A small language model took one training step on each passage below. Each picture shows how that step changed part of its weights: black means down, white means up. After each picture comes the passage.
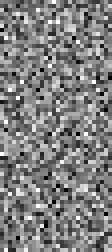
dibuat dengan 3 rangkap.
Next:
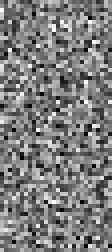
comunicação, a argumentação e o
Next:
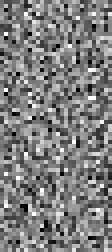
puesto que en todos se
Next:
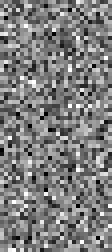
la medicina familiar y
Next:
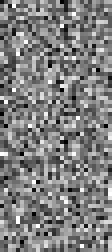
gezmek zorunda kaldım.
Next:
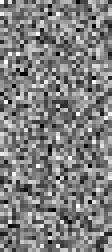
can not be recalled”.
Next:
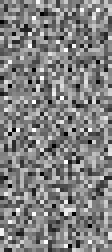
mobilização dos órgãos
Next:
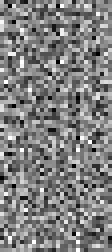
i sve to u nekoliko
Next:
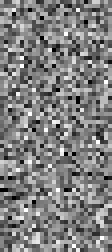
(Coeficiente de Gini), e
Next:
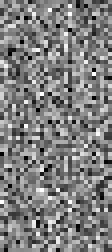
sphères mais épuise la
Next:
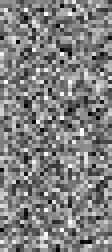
ein differenziertes,
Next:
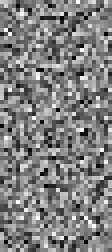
tutishlari va qiliqlari yuz
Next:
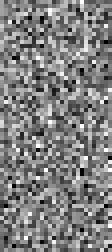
its consequences //Web of
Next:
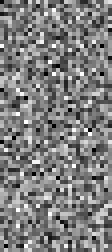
Distância na UFU: alguns
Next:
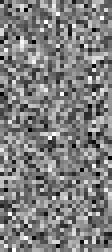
imunidade, do endotélio
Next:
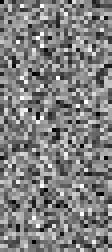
Rahmen der Aphasietherapie
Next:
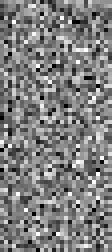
Бовтеев С. В.,
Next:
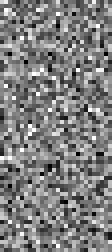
complications, reduce the duration
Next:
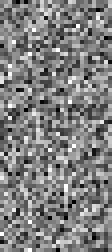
qilingan. Tarjimaning
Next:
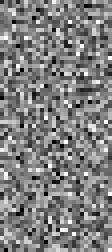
administer blood supplement
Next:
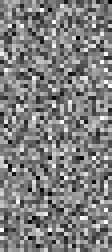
joiz. Ayni paytda
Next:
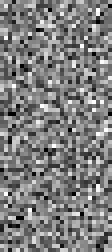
2017). A síndrome de
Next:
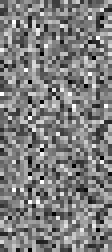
совокупность людей
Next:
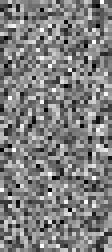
rehuliuvan- nia.
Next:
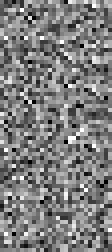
jihatlarni teran his etadi va
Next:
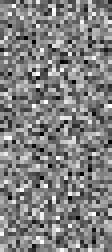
sózdiń sheberi
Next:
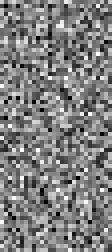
– Qashqadaryo viloyati
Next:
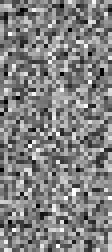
первой половине XIX
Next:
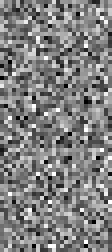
traumática. O artigo de
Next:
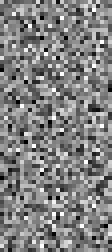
care ar trebui să
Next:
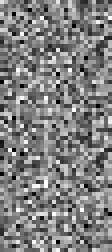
forma interativa e dinâmica com as
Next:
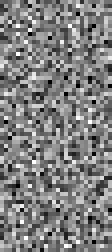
es un gesto impulsivo,
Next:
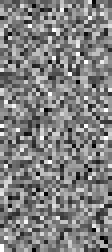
volkshuishouding. Het
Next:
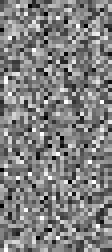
siebte Person nahm
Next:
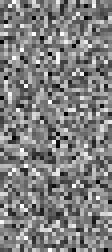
aktiv tanlash huquqiga ega
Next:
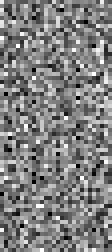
penas crueles, inhumanos
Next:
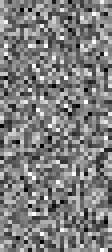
thiểu tổn
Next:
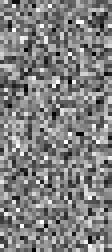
Infant mortality.
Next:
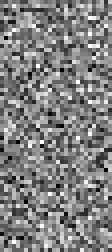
com que nossa maior atenção
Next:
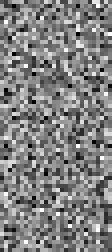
bisa memastikan apakah
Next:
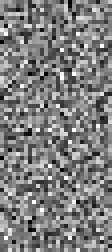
chiqildi. Taxtachalar bilan
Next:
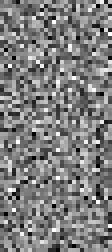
Так, окремі суди
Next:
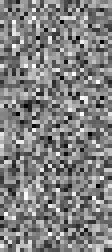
different forms. Penal
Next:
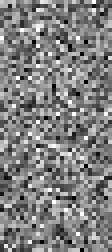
-таъмирлаш ва техник
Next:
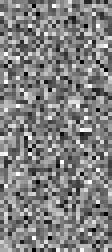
sho'n-u sharafini
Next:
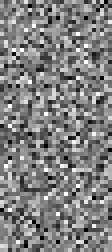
majlislari bilan birga,
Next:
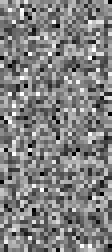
obiectivului stabilit,
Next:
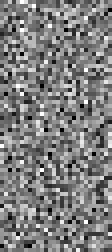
sesi qollanılǵan.
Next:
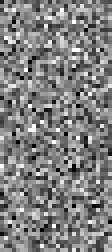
frage ich Sie an, ob
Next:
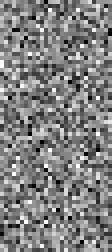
Marianne Carlsson,
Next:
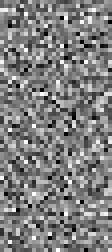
ayrim sifat asoslaridan
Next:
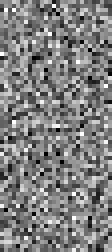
ca „expresie și transmitere a
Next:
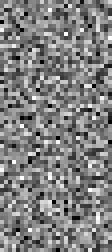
with a quantitative approach
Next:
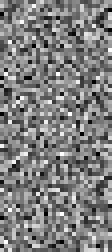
toamna târziu.
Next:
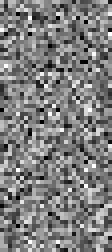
informações, sendo a coleta de
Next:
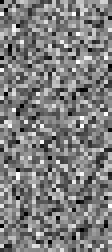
en considération le vivant au
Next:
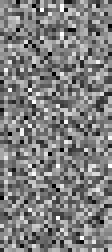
в течение всей жизни
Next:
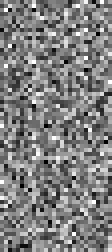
хлопчатника за счет
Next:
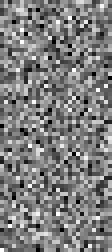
um mesmo participante (n=01).
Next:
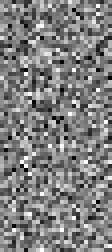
и «метрополитанский
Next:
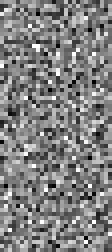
iqtisodiyotni rivojlantirish yili»da
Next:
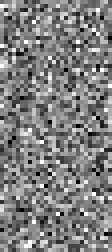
a necropolítica, especialmente
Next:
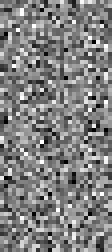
de tal forma que cada gameta de
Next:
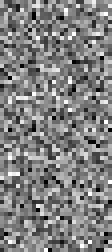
клетки. Децидуальные
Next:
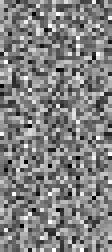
+ educação musical realizam a busca
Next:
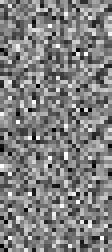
rivojiga ham ta'sir qiladi.
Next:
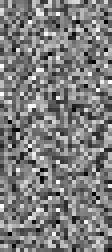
онглилик турли жонларда
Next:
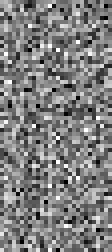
asosida saqlab qolishini,
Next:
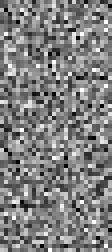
prin constrângerile stabilite
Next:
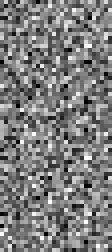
katta miqyosdagi
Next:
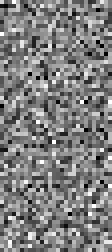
frustração. Outro fator
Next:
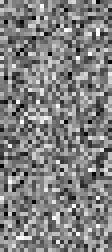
кареткой ячейка.
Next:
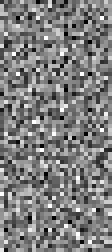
of hybrid and inclusive
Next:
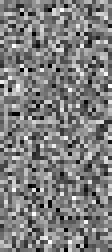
The Qr Code Generator
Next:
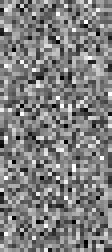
CD34 antigen in their
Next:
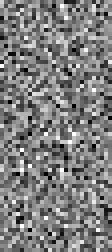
Вақти бўлмагандан
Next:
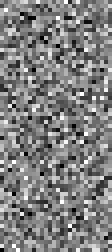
murabbiylarining pedagogik,
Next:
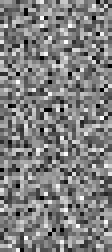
Pada penyelenggaraan Tes
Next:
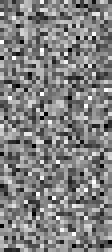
Inserm), France ^b
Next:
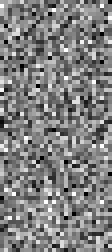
kelajagini o‘ylaydigan
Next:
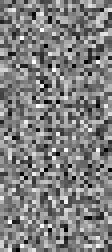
fotografía de la mujer
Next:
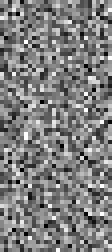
menor frequência de publicações em
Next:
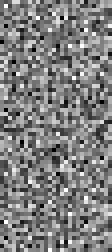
ishlaydi. O'qituvchining
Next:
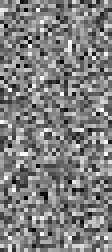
капитала. Внедрение
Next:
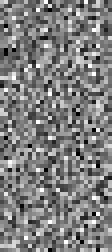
synthesis of finite state
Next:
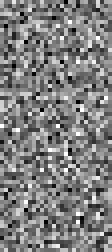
boradi. Tafakkur
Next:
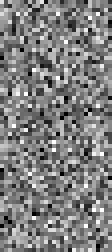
для користувача час”
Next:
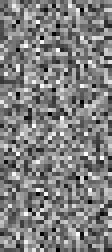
NACIONALES Es importante
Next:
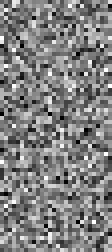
Temporal Trends in the
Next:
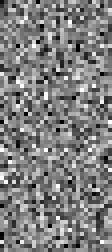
facendo della bugia a fin di
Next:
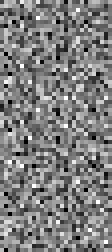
qand moddasini saqlaydi,
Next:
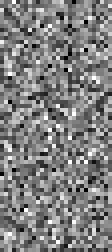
entendida como un horizonte
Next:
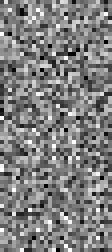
механізмів, проте
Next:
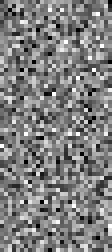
o fator sustentabilidade, é o
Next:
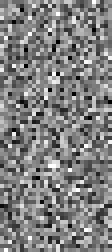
pesquisador e geógrafo
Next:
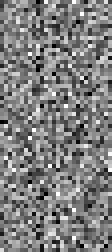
тизимининг агенти,
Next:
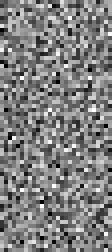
prerequisite for the accelerated
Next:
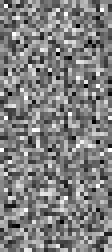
sud yurisdiksiyasini
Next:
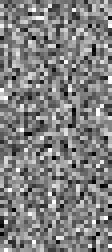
ito'y maglaho na sa
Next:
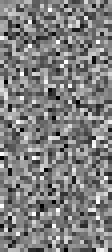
revisores também! Copyright
